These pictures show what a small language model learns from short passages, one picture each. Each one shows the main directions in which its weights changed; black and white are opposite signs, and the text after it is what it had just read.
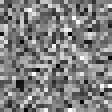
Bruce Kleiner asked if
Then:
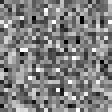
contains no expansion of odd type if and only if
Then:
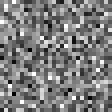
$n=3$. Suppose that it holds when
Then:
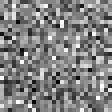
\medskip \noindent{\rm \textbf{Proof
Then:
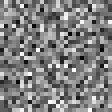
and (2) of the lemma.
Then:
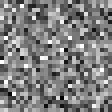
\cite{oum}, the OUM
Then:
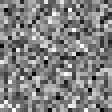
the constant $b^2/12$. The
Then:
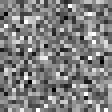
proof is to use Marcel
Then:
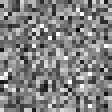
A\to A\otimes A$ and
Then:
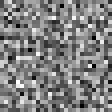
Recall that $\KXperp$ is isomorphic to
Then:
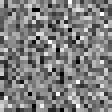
\ref{conj1} holds for
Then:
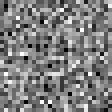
fact {\em independent}. In fact, for any
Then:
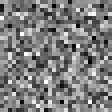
P}_\hcal$. Suppose now that
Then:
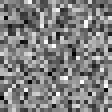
suppose that $\theta$ does not have the form
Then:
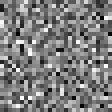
\end{defi} The definition of the Lie
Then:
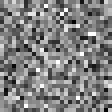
one vertex group of the graph of groups is
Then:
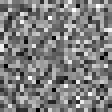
If $A$ is finite dimensional and the field
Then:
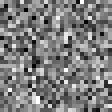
it was now on lockdown. As a
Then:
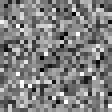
of linear growth. However, this (quite
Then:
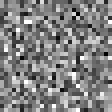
here is a block diagonal matrix where edge dynamics are
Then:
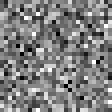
section. Let $v,e,f$
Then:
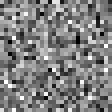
set and would define: \begin{align}
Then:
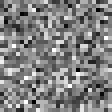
not revealing any information is optimal.
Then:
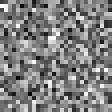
curves of Chaplygin's equations. The
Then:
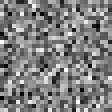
as it stands. However, it plays an important
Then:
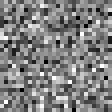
using an approximation result in~\cite[Proposition
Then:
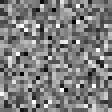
and the ergodic theory in Banach lattices were studied
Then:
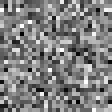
of the appearance of chaotic behavior
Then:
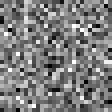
$k$ internal edges. There is an
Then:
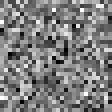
such that $z_0t\equiv 1
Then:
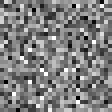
function. Its boundedness from below is the content of
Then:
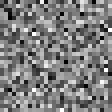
Bounded Mean Oscillations space
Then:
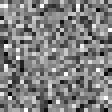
results to more general equations. \ \bigskip In
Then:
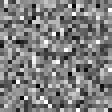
matrix coefficients of $\pi$. Integrating
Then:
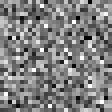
a direct summand in $E|_Z$. If
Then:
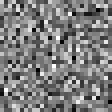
took a matrix $\bP$ of the
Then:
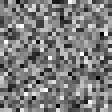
for all} $t$.\\ {\bf Proof}
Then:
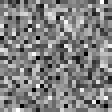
235--247]. The analogue of Lemma
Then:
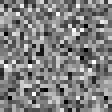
but out of scope of this article.
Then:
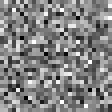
the diagram $K$ are $1$,
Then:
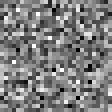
Lie algebra of all smooth vector fields on
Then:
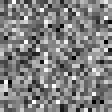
the ones outlined in the Paris
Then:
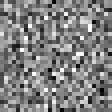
definition of $\cL^{-1}_T$}, this
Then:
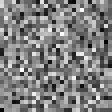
For the classical notions of the Picard scheme
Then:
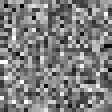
\cite{ivzh} the description of
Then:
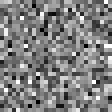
the covering ${\mathcal C}_i\to
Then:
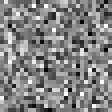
the nonlinear system, one needs plane wave--like
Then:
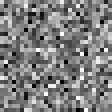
the stability indices of these action sets shown in Table
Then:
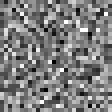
the $I$--bundle, we can assume that
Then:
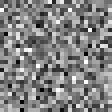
$k\ge k_0$ the equation
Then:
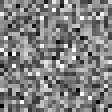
ball in $\R^n$, with the Hamiltonian
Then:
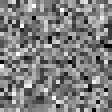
\leq k \neq t < r$, we
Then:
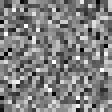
costs were scaled with the storage
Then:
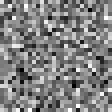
0\% to 95\% and let the other
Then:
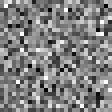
the unique bracketing of size 1,
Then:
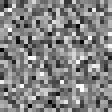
$\phi$ attains its maximum value at point
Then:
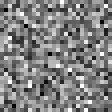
the overall algorithm and then show this algorithm provides
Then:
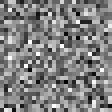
a $\sigma-$algebra and $\mu$ be
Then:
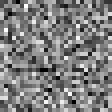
de ordem inteira $n$
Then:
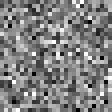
and D.~Varolin [12] that
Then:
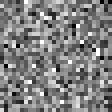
monitoring wells denoted by the blue
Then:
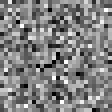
\prod_{ \substack{p < B \\
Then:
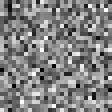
simply alternate between the different membrane
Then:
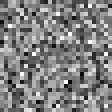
valid for $\epsilon=\epsilon(n)\rightarrow
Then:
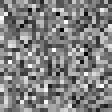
be nonzero, namely, negative. According to the
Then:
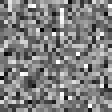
\Phi_{n} = \widehat
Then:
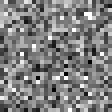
are numbers $\alpha_1$ and
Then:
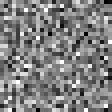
This gave an important trick for generating
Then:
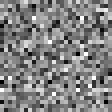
some fixed $0<\rho <1$. Applying
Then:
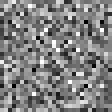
of \hol{} \fu{}s of
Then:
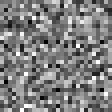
condition \textit{(ii)}. Consequently we get to
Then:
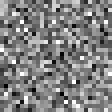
intersect $Z$ in rational curves with generalized normal
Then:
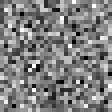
prescribed flux density $\phi$ defined by Equation
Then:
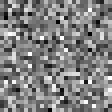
indeed absorbed by the other terms. The
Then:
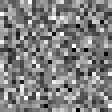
valid for $\sigma\ge2$ and
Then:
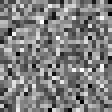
at a point sufficiently close to the boundary along the
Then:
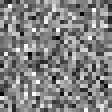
is irredundant if no proper subset
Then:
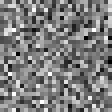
by minimality of $N$, it follows that
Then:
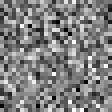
be a closed subspace of $X$ which is
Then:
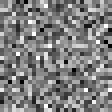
\omega)$. We then derive various recursion formulas
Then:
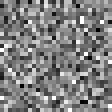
is required. To this end, the mechanical
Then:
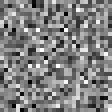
tend to be constant. By contrast, the
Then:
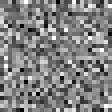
&\iff\quad \kappa(\gl)
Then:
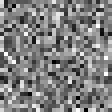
distance in the word metric between $x$ and
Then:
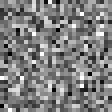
A\cap F }$ \\ \hline pink
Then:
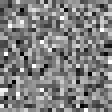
said about $G?$ Our main result is
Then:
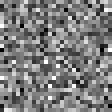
\end{center} \bigskip The existence of
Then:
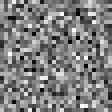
link, this procedure is justified for the
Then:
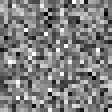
so that the probablity measure $$
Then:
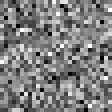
by Hurwitz's theorem there exists a sequence
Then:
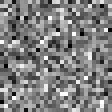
count} We have \begin{eqnarray*}
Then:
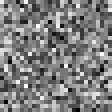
with experimental observations, the numerical experiments referenced
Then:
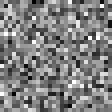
below. \subsection{Unlabelled interval}
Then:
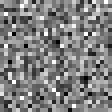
search methods may converge to KKT points that
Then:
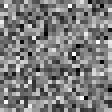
where $K_h$ is defined in terms
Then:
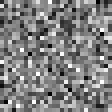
This means that \begin{equation}
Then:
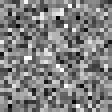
ideal $I_j$. In particular, we
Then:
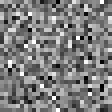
improving solution time using CPLEX to
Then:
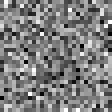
the prize and the door chosen by the
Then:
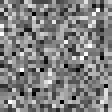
and study our processes in this paper. Our aim
